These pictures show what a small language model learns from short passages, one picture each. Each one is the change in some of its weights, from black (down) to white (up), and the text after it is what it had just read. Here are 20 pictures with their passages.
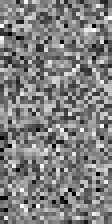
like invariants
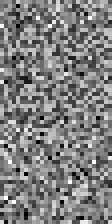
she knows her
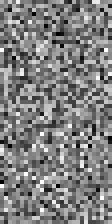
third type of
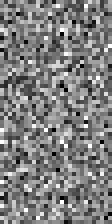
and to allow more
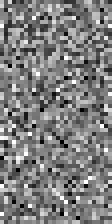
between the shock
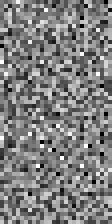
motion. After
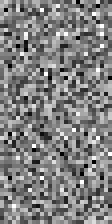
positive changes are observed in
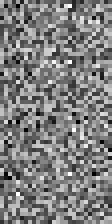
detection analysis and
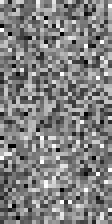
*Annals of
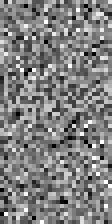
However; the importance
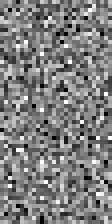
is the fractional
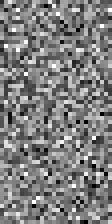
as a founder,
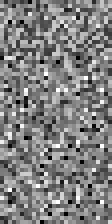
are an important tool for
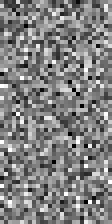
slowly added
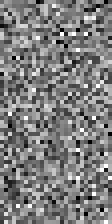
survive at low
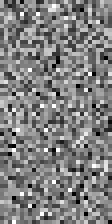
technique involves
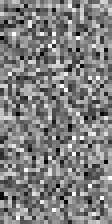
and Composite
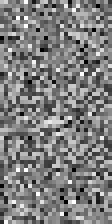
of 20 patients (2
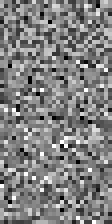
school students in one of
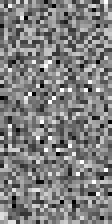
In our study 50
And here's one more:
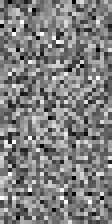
and delivering this
